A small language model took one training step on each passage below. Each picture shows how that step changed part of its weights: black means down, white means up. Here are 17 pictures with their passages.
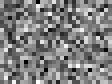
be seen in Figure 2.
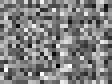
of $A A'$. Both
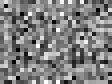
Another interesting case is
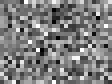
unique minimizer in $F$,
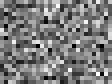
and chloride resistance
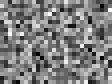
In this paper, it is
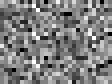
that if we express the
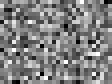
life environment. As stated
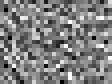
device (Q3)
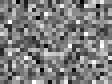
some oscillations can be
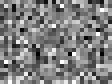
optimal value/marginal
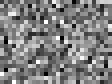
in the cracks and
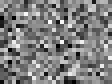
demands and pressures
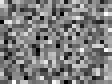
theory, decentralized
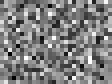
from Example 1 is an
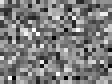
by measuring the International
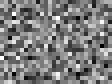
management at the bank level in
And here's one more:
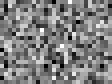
the discrete-time model of the
